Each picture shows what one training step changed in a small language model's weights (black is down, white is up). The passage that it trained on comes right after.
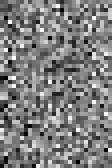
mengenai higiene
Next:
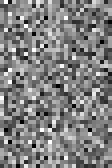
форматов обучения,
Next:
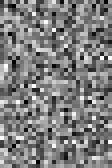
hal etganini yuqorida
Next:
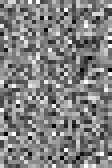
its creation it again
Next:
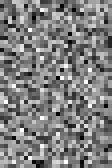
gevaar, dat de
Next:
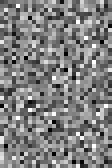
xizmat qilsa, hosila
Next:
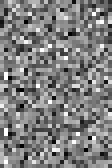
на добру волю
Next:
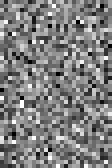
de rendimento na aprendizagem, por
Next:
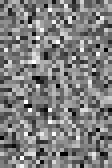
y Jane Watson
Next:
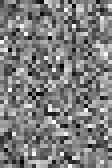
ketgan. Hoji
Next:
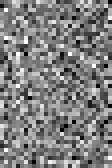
va maʼnaviy
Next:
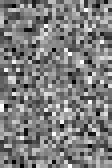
bolıp keledi.
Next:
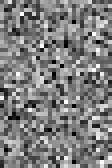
с учениками, в
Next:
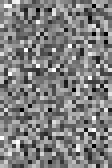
dicitura della fonte
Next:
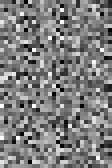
रखा, जबकि
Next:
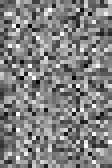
происходит и во
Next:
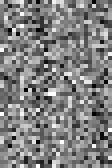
dáreje formaları da
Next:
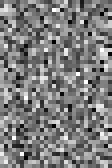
та самих дітей
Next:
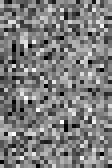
томлик. III том. –
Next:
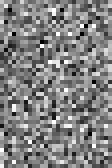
melalui pajak
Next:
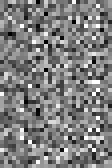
años, una importante época en la
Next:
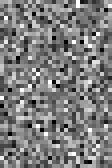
munosabatlari, Quyosh va
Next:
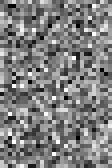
saúde pública, especialmente considerando o
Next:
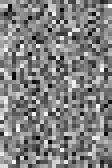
industrial capitalista. O
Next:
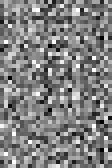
CTL - S/C
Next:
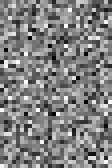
trasformazione di dati
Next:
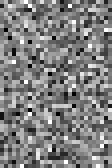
tema seja mais debatido,
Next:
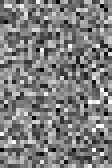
predomínio de serras
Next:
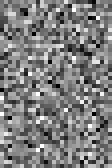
inducción al trabajador,
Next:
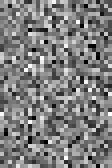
caracteres ostensiblemente
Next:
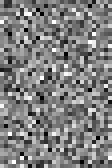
böyle ister az
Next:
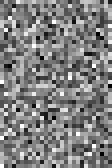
os estudantes retornaram para
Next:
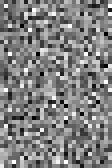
jalb qilish zarur.
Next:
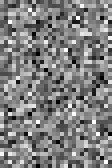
segundo lugar, el autorreporte
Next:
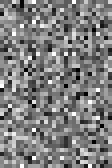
- ☞ Mantenere
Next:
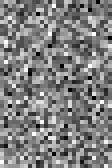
qatorning chegarasini
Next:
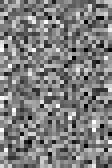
میزان جذب و
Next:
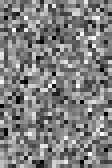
geral e foi utilizado como
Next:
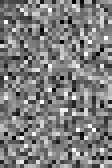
sog'liqni saqlash,
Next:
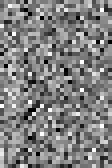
forma que cada participante tenga
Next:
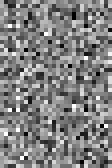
sutkalik haroratining
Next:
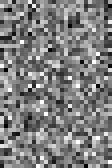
продукция обрела свою
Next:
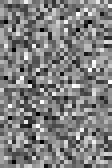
як зазначається у
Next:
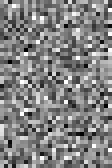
bo'lgan oltiy tillar
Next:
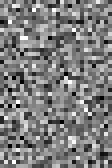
antes de saques. Eu
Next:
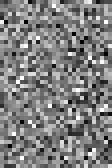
vizinhas de um lado
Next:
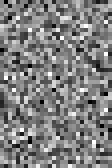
¹ Campbell
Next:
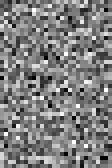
muntazam oshirib
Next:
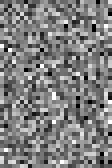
Beispiel mit einem Hügel
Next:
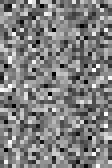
целом по всем
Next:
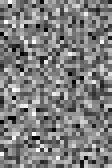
al desarrollo de un concepto.
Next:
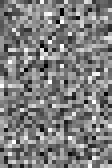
presidentes de Estados
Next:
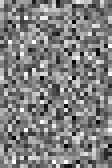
Investitsion muhit
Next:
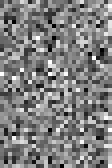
kering yaitu antara
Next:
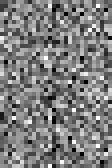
city branding va xizmat
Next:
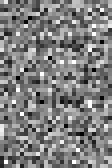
bo'lgan va umumiy vazifalarni
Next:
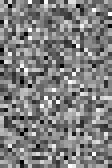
є вичерпним.
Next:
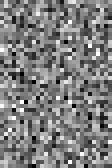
las habilidades profesionales.
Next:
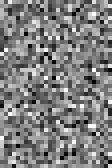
estaba a cargo del
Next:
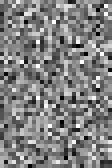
over the middle of
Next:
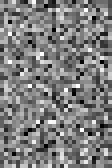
Romoniță Pe la
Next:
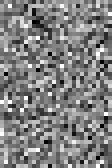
belgilaydi: - 1)
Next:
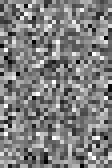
of loads for selection
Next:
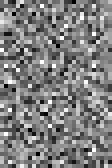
erkinlik alohida o'rin
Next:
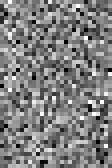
TR es que las obras
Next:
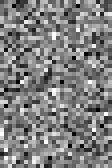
qo'llaniladigan umumtan
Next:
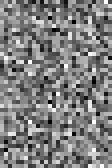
estadísticamente significativos en
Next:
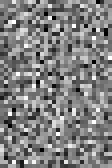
Для этого большое
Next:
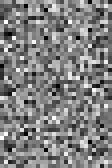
politica condivisa, che
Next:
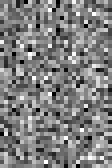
и органов организма,
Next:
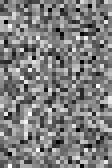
bilan shugʻullanish,
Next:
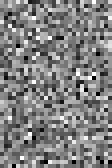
und bemerke: Ich
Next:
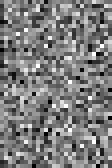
gozdov. Zelo
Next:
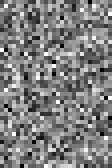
Most Remarkable
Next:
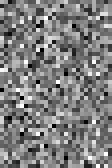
как анатомия,
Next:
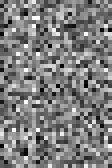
Budi Laksono
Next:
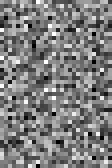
octobre, date
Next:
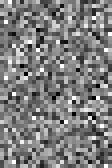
Mexicano y la
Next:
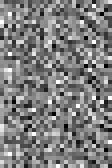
жуда кўп турли
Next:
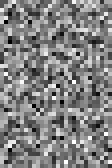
budaya organisasi yang
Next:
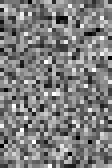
K., Lock,
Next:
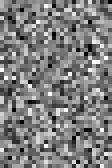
apple, cork spot
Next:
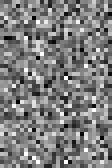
faune volante. La
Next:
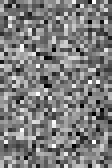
- WENGER,
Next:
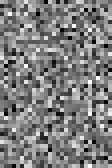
de ex-moradores e
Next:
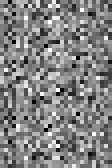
însă doar pentru
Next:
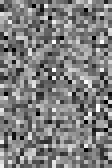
e transformá-la.
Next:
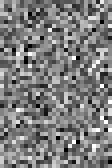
interesses, podendo ser
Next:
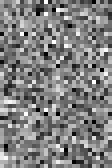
masalasidir”, “Ilm
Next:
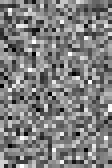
olur. Maraqlı
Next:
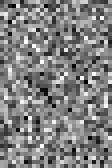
su firme voluntad
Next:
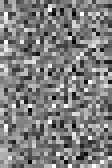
patients under investigation for the
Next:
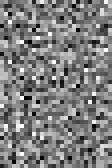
экономики и торговли
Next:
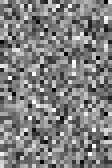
ook Lawler et
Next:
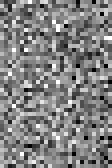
dimensione narrativa come strumento
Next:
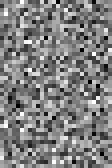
shakllantirishni nazarda tutadi"
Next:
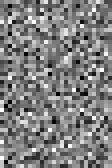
kadar farklı toplumsal
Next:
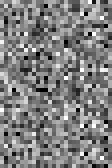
амалга оширишдан
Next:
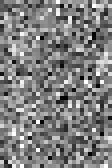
condición permite su análisis mediante el
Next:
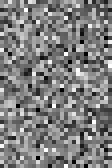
de estos procesos dependen de su
